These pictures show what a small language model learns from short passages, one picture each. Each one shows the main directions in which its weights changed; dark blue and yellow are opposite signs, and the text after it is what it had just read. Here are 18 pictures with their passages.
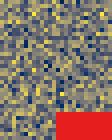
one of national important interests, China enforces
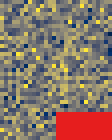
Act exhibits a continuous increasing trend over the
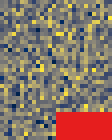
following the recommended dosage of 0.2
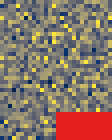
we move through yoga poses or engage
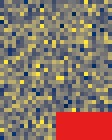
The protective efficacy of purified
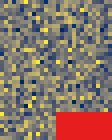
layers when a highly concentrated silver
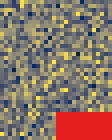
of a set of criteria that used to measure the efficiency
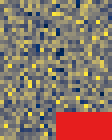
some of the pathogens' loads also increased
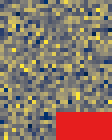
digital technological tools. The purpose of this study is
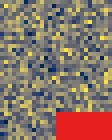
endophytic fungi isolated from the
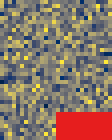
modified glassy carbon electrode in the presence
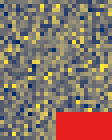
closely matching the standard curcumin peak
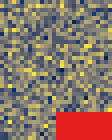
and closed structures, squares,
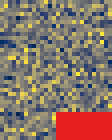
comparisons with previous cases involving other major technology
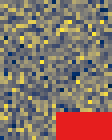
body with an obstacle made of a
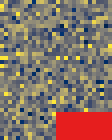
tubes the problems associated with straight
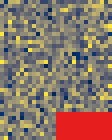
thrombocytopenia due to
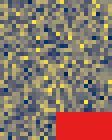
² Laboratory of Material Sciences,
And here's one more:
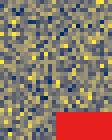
secondary sources such as textbooks, journal
